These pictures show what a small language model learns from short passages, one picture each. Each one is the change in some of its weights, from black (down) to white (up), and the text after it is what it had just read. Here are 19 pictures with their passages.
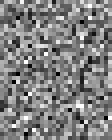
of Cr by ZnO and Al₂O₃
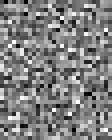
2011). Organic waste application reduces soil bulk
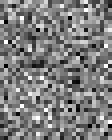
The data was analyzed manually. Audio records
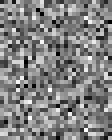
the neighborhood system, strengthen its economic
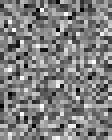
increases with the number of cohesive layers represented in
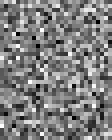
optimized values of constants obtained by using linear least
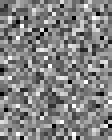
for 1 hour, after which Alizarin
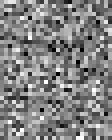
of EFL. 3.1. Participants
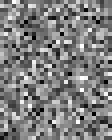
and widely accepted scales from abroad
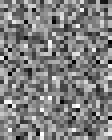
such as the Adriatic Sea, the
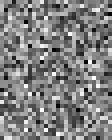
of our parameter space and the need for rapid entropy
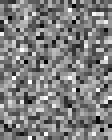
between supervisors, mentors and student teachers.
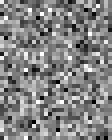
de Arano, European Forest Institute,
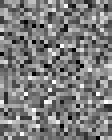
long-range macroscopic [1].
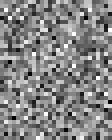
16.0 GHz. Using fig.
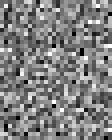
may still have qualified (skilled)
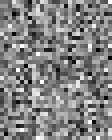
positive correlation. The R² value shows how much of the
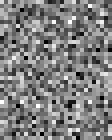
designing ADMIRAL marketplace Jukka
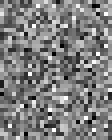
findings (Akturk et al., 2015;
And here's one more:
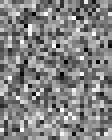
various physiological activities hence are used as food
